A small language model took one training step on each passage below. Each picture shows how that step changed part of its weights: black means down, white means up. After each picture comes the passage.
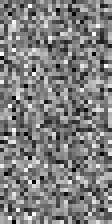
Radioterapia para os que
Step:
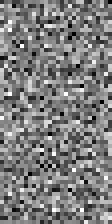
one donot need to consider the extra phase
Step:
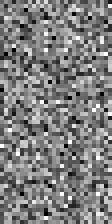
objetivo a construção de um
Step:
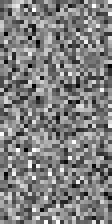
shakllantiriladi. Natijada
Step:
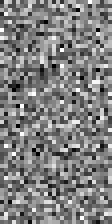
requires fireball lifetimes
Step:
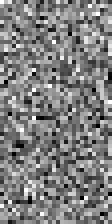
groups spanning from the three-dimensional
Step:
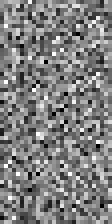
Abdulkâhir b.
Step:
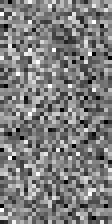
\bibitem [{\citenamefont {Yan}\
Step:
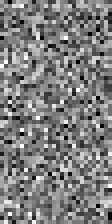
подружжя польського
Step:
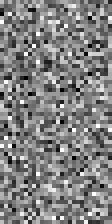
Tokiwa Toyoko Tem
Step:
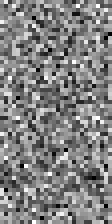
of establishing clearly
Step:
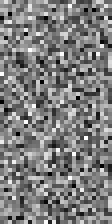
feature space. Within each region
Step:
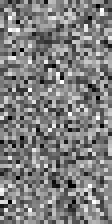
descubrimiento en sí de
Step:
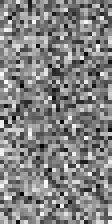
To calculate these integrals we used the methods
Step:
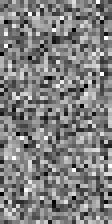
in two-dimensional ferromagnetic
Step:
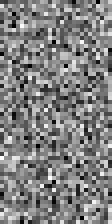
remaining term the fastest, it can
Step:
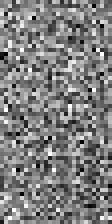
suspects that the string would
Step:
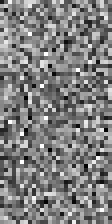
third Long Shutdown
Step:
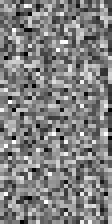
табл. 1), з яких
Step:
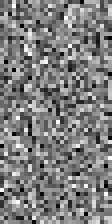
cobertura da terra. Essa
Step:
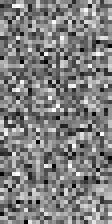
like to stress that testing gravity
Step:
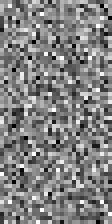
standard collider-mode events,
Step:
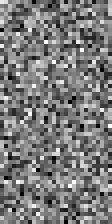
density fluctuations after they become
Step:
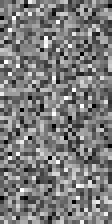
соціальних мережах
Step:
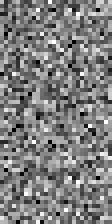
Sec.~(\ref{methodology}), we
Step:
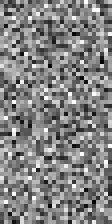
In contrast, MDD significantly
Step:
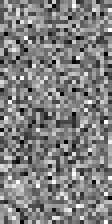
daerah berbeda, hal ini
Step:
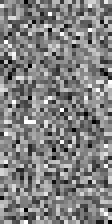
Compatibility:} In the case
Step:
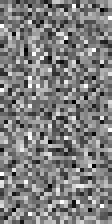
\begin{figure}[tb] \centering
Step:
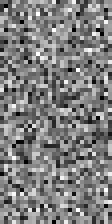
August 2014 von mehreren
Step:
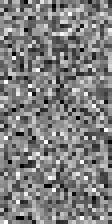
Omonov, M.M.
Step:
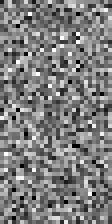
\begin{keyword} gamma
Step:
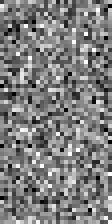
offre un espace où les
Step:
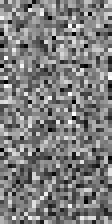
ratio. We quote 3${\sigma}$
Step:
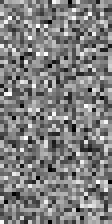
ranges from blue to red for
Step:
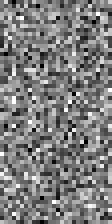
the fact that both recommenders have
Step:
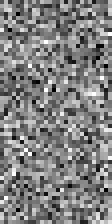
of solid structures of rGO
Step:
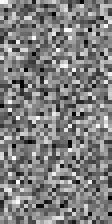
do que no exterior. A
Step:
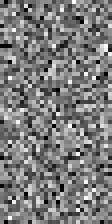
madaniyatlarning yaqinlashuvi
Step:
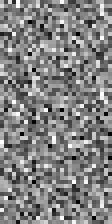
nghiên cứu
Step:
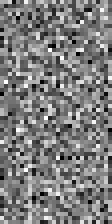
дополнительного детского
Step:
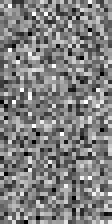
sample provides us with additional information about strain
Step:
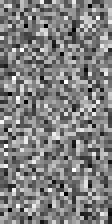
с низкой клинической
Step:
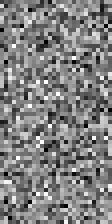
$n-th$ fluctuational orbit
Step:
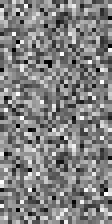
по реализации подсистем
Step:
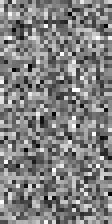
nucleus, in a few cases also
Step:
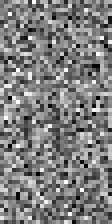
For simplicity, we assume the
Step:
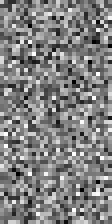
as analyzing competitors on social
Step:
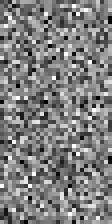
leading to Be$^+$ radial
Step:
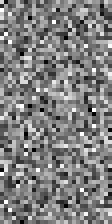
\gammac,t) =
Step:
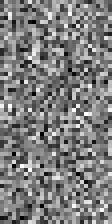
axloqiy va aqliy
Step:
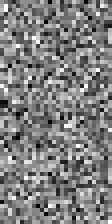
the CERN-SPS'',
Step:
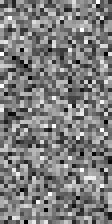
we perform a similar analysis of its fine
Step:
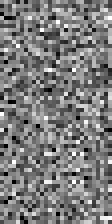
$\Psi_0$ are satisfying
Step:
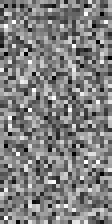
Its development trends are
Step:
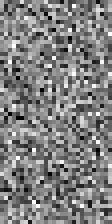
Batch verification is carried
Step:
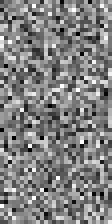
crystal near the particle trajectory,
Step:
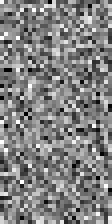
мм троакара.
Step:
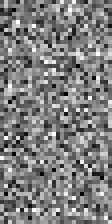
- capacità a completare diario
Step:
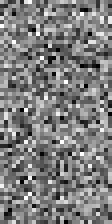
The results at $L=128$ are
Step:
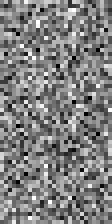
rigorous treatment of the problem
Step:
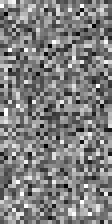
one of the most fascinating and
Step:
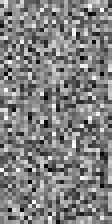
5 свежих яиц с
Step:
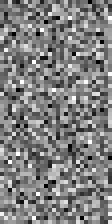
heavy baryons, based on the
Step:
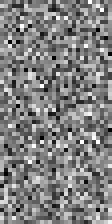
and radiative decay rates of
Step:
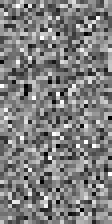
hisobdorlik va samarali boshqaruv
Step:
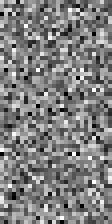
experimental Raman studies dating from the
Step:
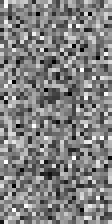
equal to one quarter of the
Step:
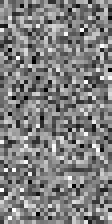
show that the proposed method achieves an accurate
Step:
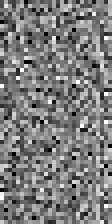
si riferisce alla
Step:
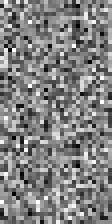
4. Чуковский
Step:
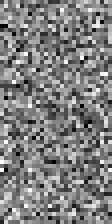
to assume that the density of states, or
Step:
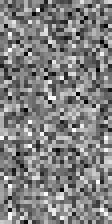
disco de Airy), a reação
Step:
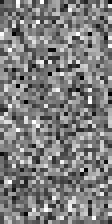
the guide must understand the
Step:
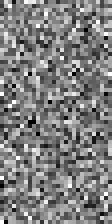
the production of interleukin 4 and
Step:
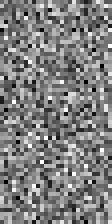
requiere distinción entre la severidad
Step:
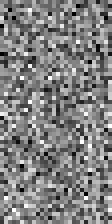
it is implicitly assumed that the
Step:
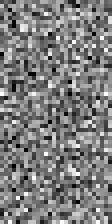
ta’lim dasturlarini psixologik
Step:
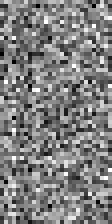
RISE AND FALL
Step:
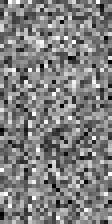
fondlari hamda ijtimoiy sheriklik
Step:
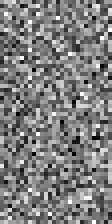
orientation client totale et
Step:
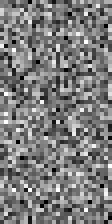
a coordinate $x_i$ as well
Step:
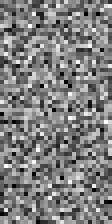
misli ko'rilmagan
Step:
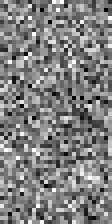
the origin, stages of development and
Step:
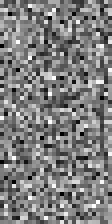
Aur sistemi ile ilgili
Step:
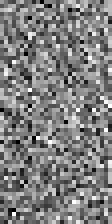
son accomplissement dans une
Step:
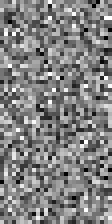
the FSBEI of HE
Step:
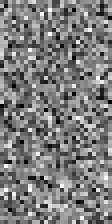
Sovetlar siyosatining
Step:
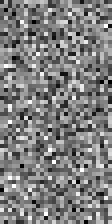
denotes geometric averaging,
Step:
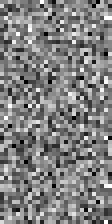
Fermi surface are so much different. The
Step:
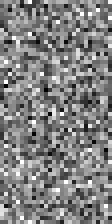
наших времён.
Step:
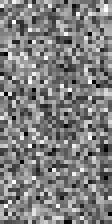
\ref{app:rotor} that the
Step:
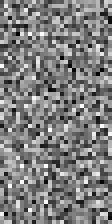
the so-called "main
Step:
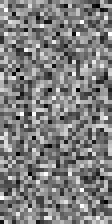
of Learning** Ease of
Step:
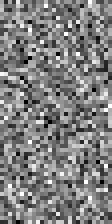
low-energy effective (magnetic)
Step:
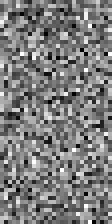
i \leq l, \ee \be <
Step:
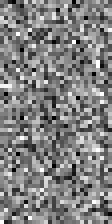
an outer and/or inner
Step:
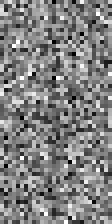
change the relative order of some vertex pairs
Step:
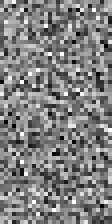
cover image is divided into three
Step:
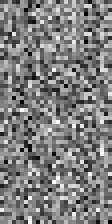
mavzusi va mazmuni
